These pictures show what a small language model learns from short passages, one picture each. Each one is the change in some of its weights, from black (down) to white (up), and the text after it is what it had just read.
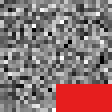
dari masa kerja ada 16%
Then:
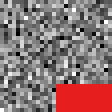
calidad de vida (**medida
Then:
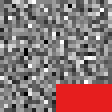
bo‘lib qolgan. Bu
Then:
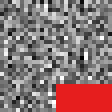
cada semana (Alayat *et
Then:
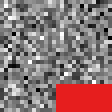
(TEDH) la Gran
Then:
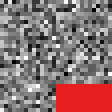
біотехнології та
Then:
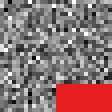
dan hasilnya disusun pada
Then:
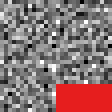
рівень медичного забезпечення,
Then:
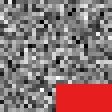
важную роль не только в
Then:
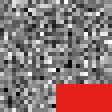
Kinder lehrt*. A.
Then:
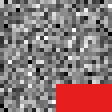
Q patológicas⁴. Durante
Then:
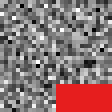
depolaması için vejetasyon
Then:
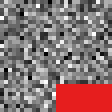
илмларни ўргатиш
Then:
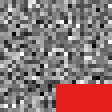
los resultados evidencian una
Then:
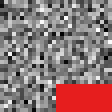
xizmatlar; - davlat ravnaqi
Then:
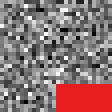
the article DIQQAT!
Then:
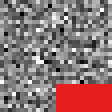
bu esa o’z navbatida
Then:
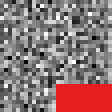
na szyszaku
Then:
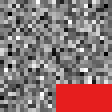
a perspectiva de gênero nas
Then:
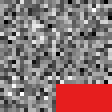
devido à insuficiência de
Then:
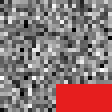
qolgan ko'pyillik
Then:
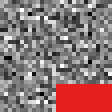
the nomenclature and
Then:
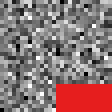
Łowiec –
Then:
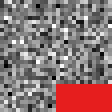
como possíveis aportes e
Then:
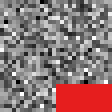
qayd etish usullarini
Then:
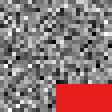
Doctorado en Ciencias de la
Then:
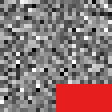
M et al. Síndrome
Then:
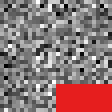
ensinado” pode ocorrer
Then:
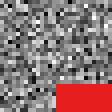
DRY_DAYS 10
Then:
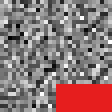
creación de proyectos de investigación
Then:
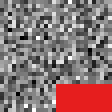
importantes. Copyright
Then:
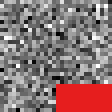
the issue of development of
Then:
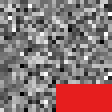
no se tengan en cuenta
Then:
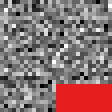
соддалиги билан
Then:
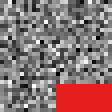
қилишга хизмат
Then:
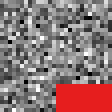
de poder. O único
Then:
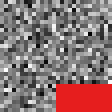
Ibérica. *Est.
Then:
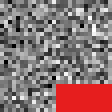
hak-hak inventor
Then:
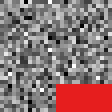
tinggal diperumahan
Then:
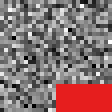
uchun harakat qilish lozim.
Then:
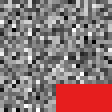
Resultados y discusión
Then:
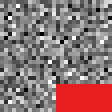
ayrıntılarını içeren
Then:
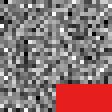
qadimiy merosi sifatida estetika
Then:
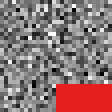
Maktabgacha ta'lim
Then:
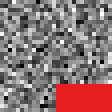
desto besser ist die
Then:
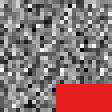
to each category of
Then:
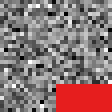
obtenidos. Propone que a
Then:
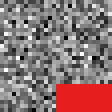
quantitativa e qualitativa.
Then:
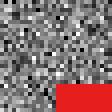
Ангор тумани
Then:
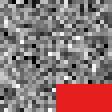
обычным мылом,
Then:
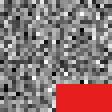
qo'shiq aytgan.
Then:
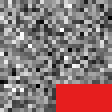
tanto, más valor explicativo para el
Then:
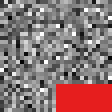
geografia no sul de minas
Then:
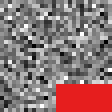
zarur. O'smir
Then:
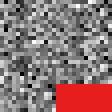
DAN STANDAR
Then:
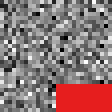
parroquia. Dos secciones
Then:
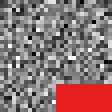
sanaladi: asarda bir
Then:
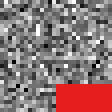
Nel corso degli ultimi
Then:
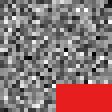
Argument pentru educația
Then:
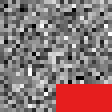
ADABIYOTLAR: 1.
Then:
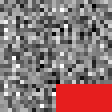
memberikan wawasan
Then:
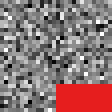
and management of various forms
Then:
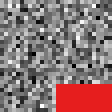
que já preenchem os
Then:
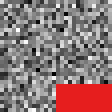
artigo busca esgotar
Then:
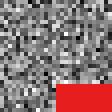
“Gamifikatsiya –
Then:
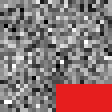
масалаларидан бири
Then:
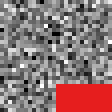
natijalarni nazorat qiladi);
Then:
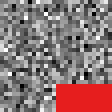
kelish mumkin: rejasiga
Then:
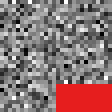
необхідність розв'язання
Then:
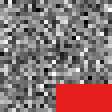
у свіжому вигляді
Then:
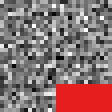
kerakli bilim,
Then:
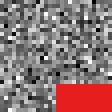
det første land
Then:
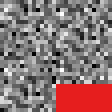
داده شد. در این
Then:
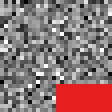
sendas incorporaciones y
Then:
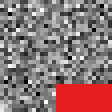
de violencia, y **N**
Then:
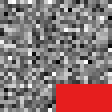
às desigualdades sociais e
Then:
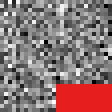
naturais e contribuindo para a
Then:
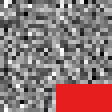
estancia de las chicas en
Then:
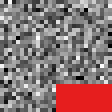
направлена на то,
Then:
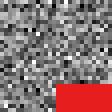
уровень бодрствования во
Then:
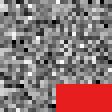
l'écrit ; 2nd
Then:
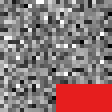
the theoretical and practical
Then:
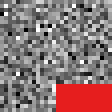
bir bolaning jismoniy,
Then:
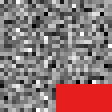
Estoniya kabi davlatlarning
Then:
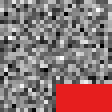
de educação. Assim, esse
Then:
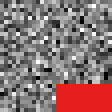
Koriev, M. R.,
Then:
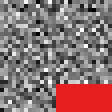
се навести ко може
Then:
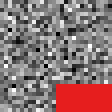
participaron 234 estudiantes
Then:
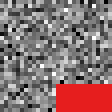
15]. Ҳозирги
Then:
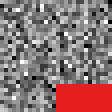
fueron obtenidos mediante
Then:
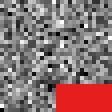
dependia da cultura, das
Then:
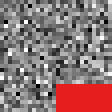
tabiat resurslaridan foydalanish
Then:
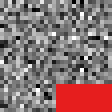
асраб авайлаш,
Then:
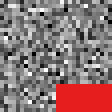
was carried out in the
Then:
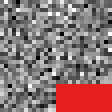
campo e informes parciales y
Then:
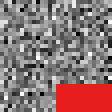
elaboración propia Las
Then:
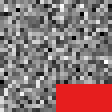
feminização foi mais
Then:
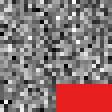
розы морщинистой
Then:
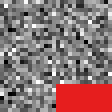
niveau excepté le
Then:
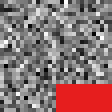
высокую значимость
